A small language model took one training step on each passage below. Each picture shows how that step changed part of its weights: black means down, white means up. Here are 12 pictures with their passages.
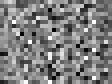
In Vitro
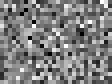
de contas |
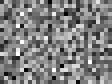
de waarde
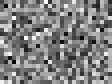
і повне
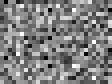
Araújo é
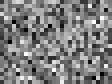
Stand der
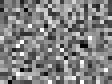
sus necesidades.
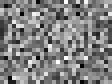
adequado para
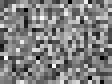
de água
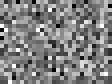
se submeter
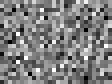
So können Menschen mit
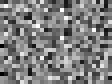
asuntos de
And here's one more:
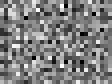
такі, що
